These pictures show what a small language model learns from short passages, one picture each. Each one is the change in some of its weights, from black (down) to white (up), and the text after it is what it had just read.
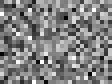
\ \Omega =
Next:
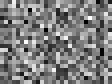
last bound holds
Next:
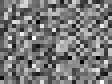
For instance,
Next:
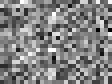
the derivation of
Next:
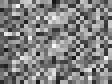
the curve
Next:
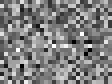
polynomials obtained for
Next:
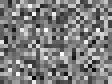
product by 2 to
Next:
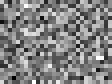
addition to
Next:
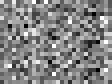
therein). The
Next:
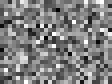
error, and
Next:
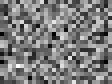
a solution in the
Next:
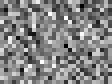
that \[
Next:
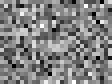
of dispersion
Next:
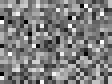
are proved.
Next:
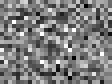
We shall show
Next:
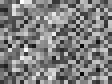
the discrete
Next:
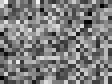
A higher
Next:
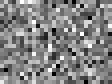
sphere of
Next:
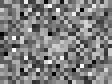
c c c}
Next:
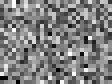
results comparable
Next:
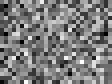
a base model
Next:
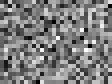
a circulant
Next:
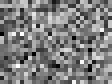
of rotations
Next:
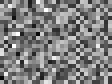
B comprise
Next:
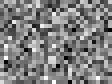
ideal is a
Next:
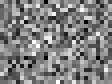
general true that
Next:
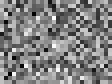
mostly for
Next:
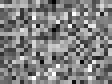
of the term
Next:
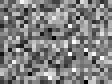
is the solution of
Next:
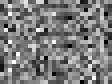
Section $6$
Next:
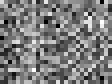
along both
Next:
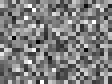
various other
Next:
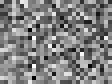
first part of
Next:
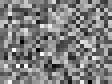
Therefore, for
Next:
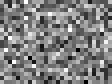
purpose of
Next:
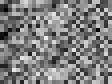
the most natural from
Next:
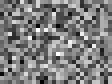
limit which lets
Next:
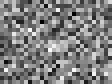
the referees
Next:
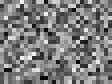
Functions can
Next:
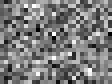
generating functions.
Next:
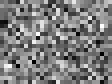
next, by
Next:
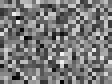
these edges
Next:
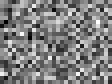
be the full
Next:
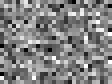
estimates have been
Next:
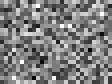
probability as
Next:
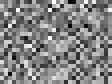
Then, for any
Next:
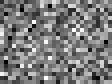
X$ be an
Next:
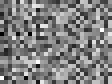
described in
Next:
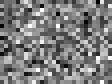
alg} for
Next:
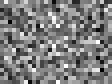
tool we use
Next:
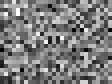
and static var
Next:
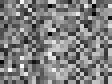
When we
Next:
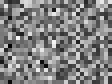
lost if we
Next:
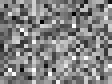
copies of
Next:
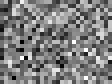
the smooth component
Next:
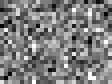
in $U$
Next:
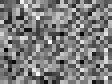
for sufficiently
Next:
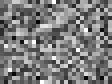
This class of
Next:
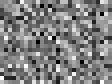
we need to
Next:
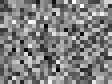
game was
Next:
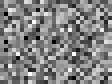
p$. Recall
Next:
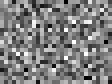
point ($k
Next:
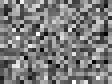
a sequence of continuous
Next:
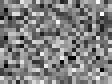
we have the following
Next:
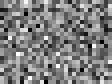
which are based
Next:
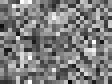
the problem via
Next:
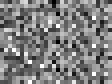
of magic
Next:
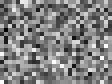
one Type
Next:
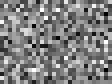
etc., are
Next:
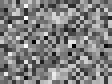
it is computed
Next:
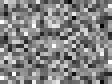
it follows that
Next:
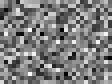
any ideal point
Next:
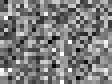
SRW on
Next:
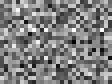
stating these we
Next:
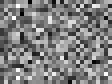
blocks of
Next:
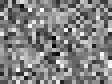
combine a
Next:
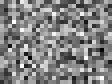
following estimate
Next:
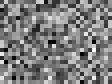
$G$ is
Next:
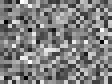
between the set of
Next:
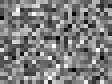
are the connected
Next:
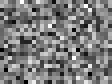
I$$ to the
